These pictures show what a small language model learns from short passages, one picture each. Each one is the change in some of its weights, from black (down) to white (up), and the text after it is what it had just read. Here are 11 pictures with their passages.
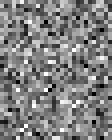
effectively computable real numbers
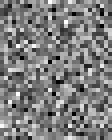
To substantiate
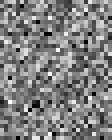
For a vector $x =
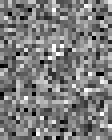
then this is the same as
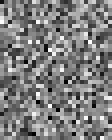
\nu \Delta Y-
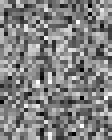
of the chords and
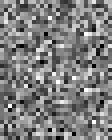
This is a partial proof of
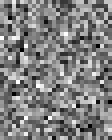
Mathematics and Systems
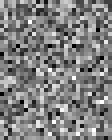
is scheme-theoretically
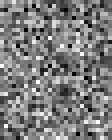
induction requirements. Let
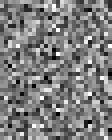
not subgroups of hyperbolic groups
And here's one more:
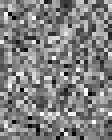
if $P$ is principal
